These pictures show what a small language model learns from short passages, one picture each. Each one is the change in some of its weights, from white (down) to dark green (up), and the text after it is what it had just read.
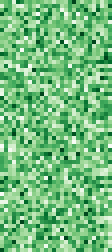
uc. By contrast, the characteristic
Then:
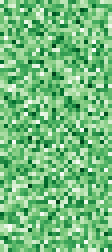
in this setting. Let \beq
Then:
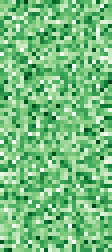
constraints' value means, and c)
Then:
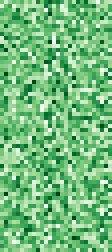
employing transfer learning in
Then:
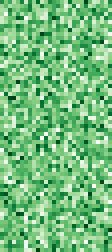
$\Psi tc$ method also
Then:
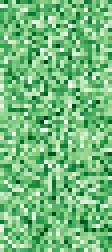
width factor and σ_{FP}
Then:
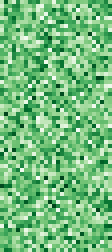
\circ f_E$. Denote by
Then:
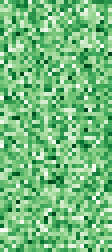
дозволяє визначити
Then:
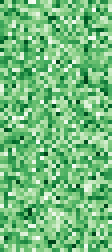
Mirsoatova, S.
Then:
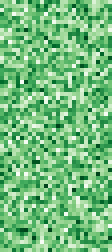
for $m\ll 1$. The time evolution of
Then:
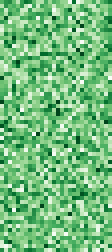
Redshifts were determined by a combination
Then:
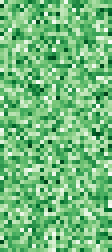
while green curve to Fig.
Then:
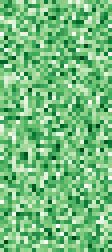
prijs niet te bepalen
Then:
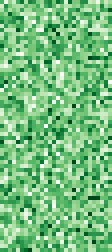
the MW reflex motion in this
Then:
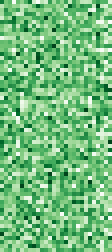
hujumida (Replay
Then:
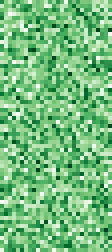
secure type Ia supernovae
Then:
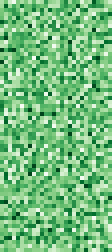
в першому варіанті.
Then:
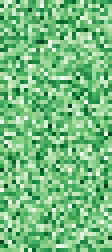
discussed the general scheme allowing for
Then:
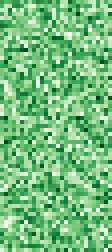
therapeutic and dietary
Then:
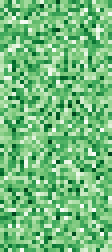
creates more benefits than cost for the
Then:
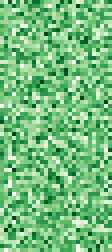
inclined surfaces, considering factors
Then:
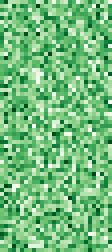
megfontolások az
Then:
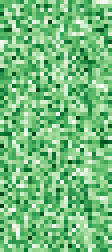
"superbugs" that no longer
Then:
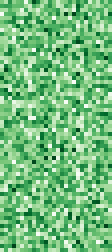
and Application*, 5(1):
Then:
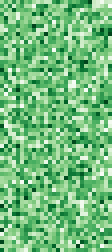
maximum of three parameters considered to have a direct
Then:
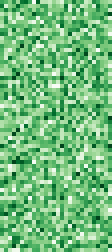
что не обходимо не
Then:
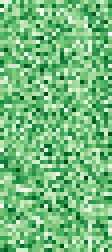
semi-circular bright
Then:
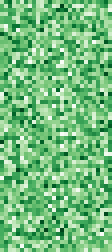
has been applied in many research areas.
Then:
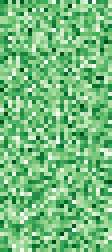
перехода из одной
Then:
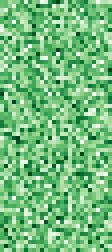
representation in the following form, \begin{equation}
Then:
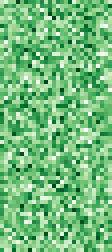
yet adopted this practice [21].
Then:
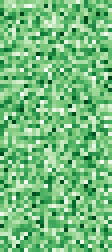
jamoat tartibi va
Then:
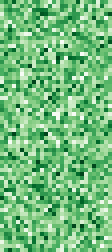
state in this case is parametrised by the
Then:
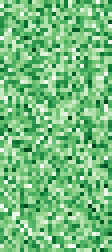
closed-channel fraction of
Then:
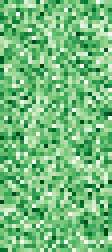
efficient and, as has already been
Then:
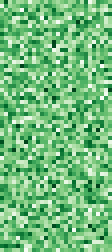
PI controller in a numerical environment
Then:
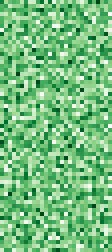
R., y Quiñones,
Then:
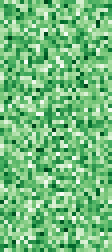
general depends on the condition of the oral
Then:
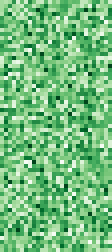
a function of the starting year of the trend
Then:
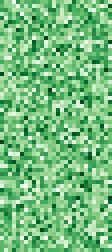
coupling $y_1$ in our model
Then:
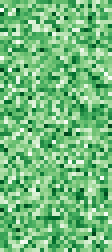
Yayın Tarihi :
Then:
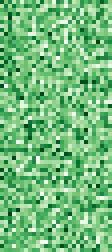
a participa la examinarea,
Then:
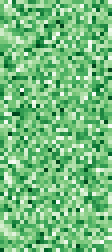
Writing – Review &
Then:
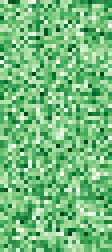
of the Student and that of the Master
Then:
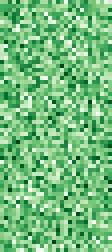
\clearpage \begin{figure}
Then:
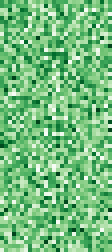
history of bronchial
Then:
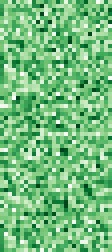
We then should interpret the type-I
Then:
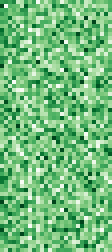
kutatásokat és
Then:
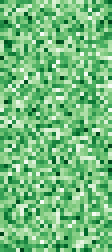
phase shift, for relativistic matter
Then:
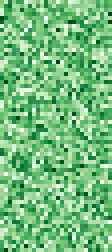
FIP effect is found in active M
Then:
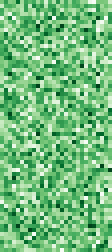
to the right position, while moves
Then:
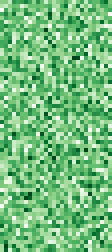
TWOSEX 1. Extract
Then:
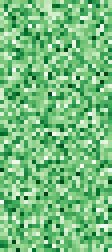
with each chromosome encoding a
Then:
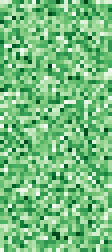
of fixed index 2.0 affected
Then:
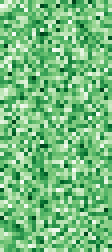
most point sources of similar brightness are
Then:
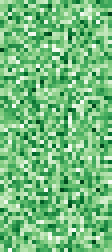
a small perturbation of the polarization
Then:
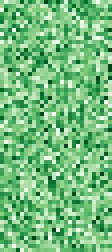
the second molecule to encode only a
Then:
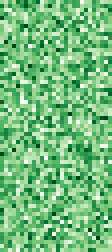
in a stiff network. The filament is
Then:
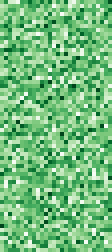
thiosemicarbazone was
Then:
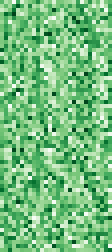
clearly concluded that customer
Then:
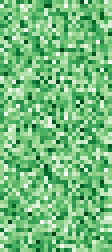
factor equations turn in the classical
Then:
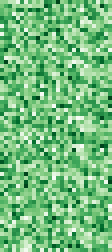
of reporting and the quality of results?
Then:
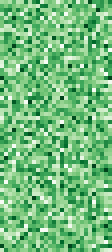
ma‘lumot qidirish,
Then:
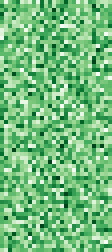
it is even insensitive to the sign of
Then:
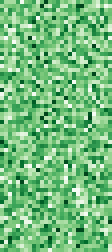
in Fig.~\ref{fig1} and its components
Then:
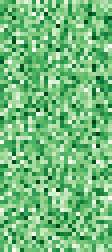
Avitsenna insoniyat
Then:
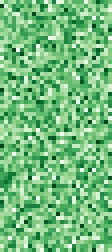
уровня технических
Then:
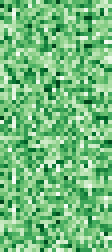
and R.S.: methodology,
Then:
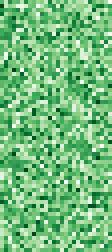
entre 3 y 4 semanas como se
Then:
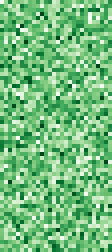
H.T., Alautdinov M.,
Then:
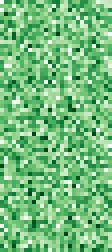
2 \theta\cos \delta ), \qquad
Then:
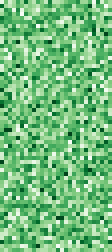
upsampling block (MUB)
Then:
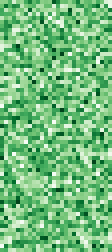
characters as well as to estimate various
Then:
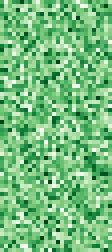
on broad emission from an accretion
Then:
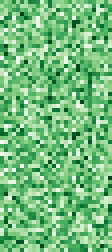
health¹. Persons with mental
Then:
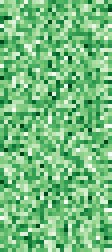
direction. On a global level,
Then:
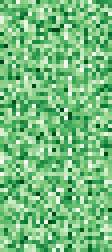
higher education frameworks and the
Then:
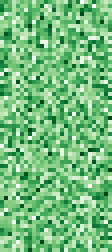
¹¹"*Brand image is
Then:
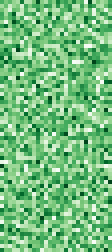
2. The ability of MRI to demonstrate
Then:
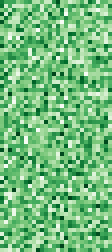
va hududiy tadqiqotlar
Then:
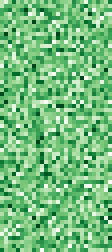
processing a 1-minute slice of the
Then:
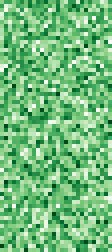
Die Verfügbarkeit
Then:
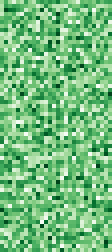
spectrum hints a narrow excess
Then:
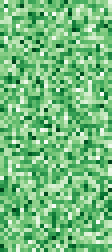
whether the target group would like to
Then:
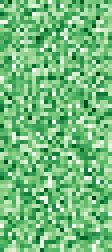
of submitting our work to arXiv,
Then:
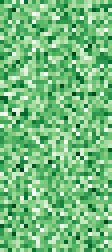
İlyas Artunç Sarı
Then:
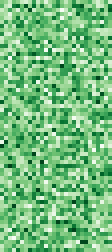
detectors surrounded by large volume
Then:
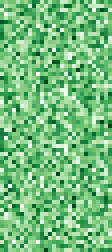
these models can support patient-specific
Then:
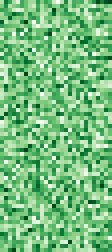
in Computer Science Education
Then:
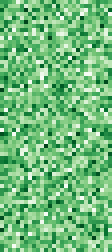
y dejaríamos fuera
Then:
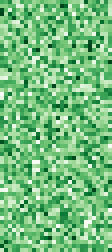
bardzo utrudniona
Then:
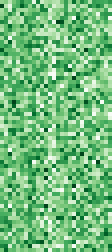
людей, детей,
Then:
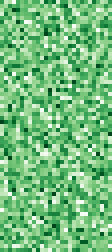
of events and facts in a realistic
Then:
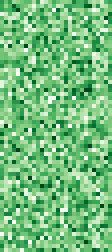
create among recipients. Among
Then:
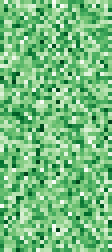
break the left/right symmetry.
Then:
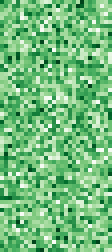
one can see that the double
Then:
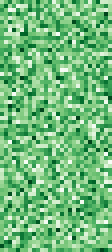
yang paling berharga dan
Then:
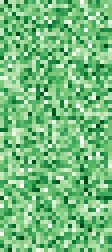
the prevalence of anxiety
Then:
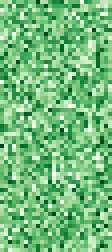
ҳам ёрқин
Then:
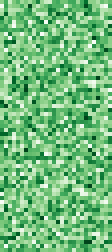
lumbar fusion surgery
